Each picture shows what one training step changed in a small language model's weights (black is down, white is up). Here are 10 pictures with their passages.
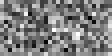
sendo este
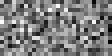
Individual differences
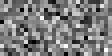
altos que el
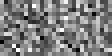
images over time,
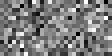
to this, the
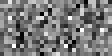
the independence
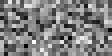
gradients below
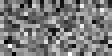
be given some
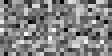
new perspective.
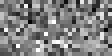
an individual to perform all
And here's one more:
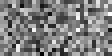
and control of devices
